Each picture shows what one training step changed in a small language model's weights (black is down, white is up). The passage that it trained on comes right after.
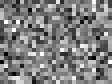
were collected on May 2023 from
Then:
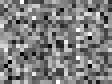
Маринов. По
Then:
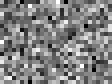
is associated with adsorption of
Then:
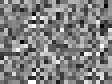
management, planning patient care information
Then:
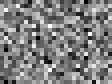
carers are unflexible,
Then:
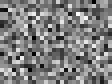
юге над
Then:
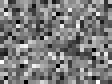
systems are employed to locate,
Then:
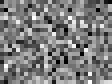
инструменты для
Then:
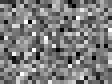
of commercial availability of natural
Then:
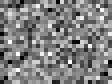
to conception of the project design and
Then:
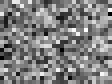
Figure 1: Spectrum
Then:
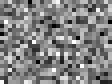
and do not necessarily reflect
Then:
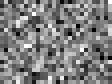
and commercial goals and
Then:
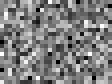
(PT.MI) yang
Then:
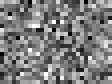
in favour of citing
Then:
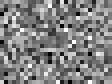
the light. Each
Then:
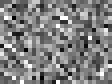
Kopačková und
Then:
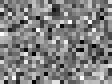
certain (so-called
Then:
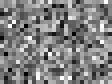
used to be semi-public
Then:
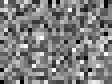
institutional, social, and psychological
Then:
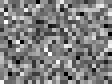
duration with requirements of other
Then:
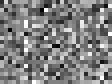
viene del griego
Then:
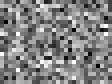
Подготовка на
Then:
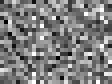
EPMA analyses
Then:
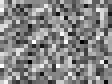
be answered, and
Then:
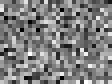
4. It is also possible to
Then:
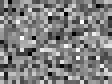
market conditions! 5.4
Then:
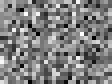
[11]. The dissatisfaction
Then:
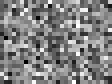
lower pharyngeal
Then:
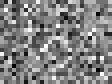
ostvari efikasan
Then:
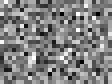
va deshifrlash bir
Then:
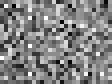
juega un rol
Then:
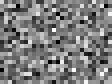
daerah bali, sektor
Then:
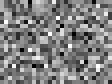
we present the existing relationship between
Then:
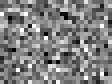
bosqichida paydo
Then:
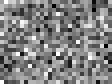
informations fournies dans la
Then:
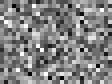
said that they are continuing to
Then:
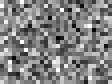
view of xGnPs
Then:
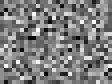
и государственной
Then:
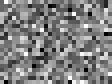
major bottleneck is the
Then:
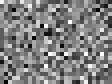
para promover uma relativa
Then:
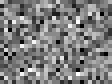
the patient. Insurance
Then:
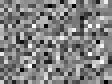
reduzieren. Ein
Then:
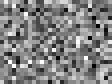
memahami konteks.
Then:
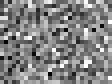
organi muhim axborot
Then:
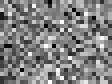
design, Sustained
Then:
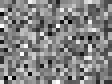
to know if there existed an
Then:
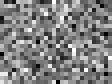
while researcher constructed instrument
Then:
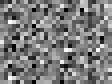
syarat substantif,
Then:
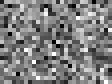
effect: the Narcotic
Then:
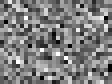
increased. Keywords—
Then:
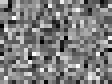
For scene design creators, in
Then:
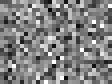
Students Learning
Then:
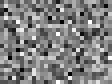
мактаб ёки
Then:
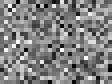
the as prepared sample. The
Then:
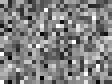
botánica en la dieta
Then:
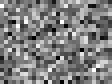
stations along the river
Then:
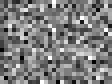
dizayn iskerligi
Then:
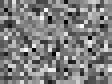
образовательной политики
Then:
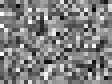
foster compact urban
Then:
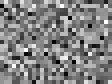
julü'u jikii
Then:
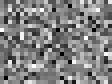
further leading to untold
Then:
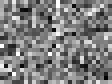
The major problems of health policies
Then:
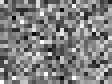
permite “construir una
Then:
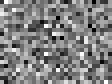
largely depend on symptomatic
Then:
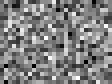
algorithm is to analyze the data
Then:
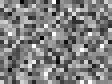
sex dimorphism in their
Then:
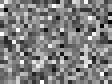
architectural, cultural and
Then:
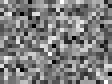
Ties and Business
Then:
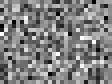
information about the rules of giving
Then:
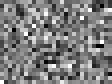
ko'raman". Bu
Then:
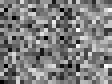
Research. 1974. Vol.
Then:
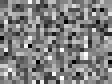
jarayonida bolalarda
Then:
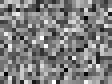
este método se concede a
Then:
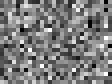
ASME allowable stress
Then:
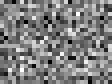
отримати воду.
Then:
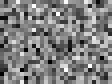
serpentes no Planalto
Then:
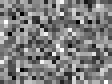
Allocation - Sustainability
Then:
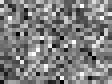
this trend widespread
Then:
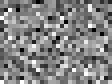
value between two nodes that
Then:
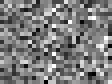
Patricio Morales
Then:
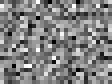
HR "bundles"
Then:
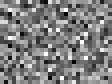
sharoitida mustaqil
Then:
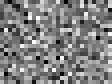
the task for discovering
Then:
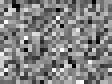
different from that of the surface after
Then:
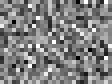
tanlashda iqtisodiy rivojlanish
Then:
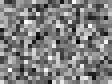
madaniy hayotga
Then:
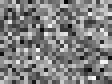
Waw و W Sin س S
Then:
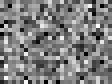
are used as indicators or in
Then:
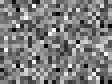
state, time, space, and
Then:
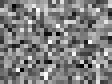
faster and reliable data
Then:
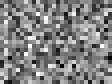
qator ma'lumotlar
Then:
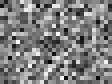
licenses If your repo
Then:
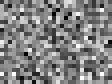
articles we found higher mortality
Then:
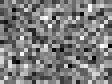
¹ Department of
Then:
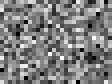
of the designed cable. These
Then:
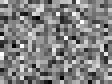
status and future prospects.
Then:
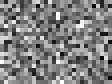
keltirilgan “toshlar
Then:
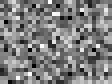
**THE ROLE OF
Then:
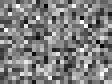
se logre cierto
